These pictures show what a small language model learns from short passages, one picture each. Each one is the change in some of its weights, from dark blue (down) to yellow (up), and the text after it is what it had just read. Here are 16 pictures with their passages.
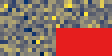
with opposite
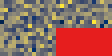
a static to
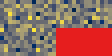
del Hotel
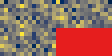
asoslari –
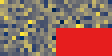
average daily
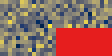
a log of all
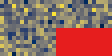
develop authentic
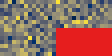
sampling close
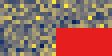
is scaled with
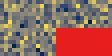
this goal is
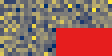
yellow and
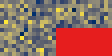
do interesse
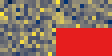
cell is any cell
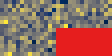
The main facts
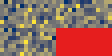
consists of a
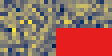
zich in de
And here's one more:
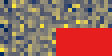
link between
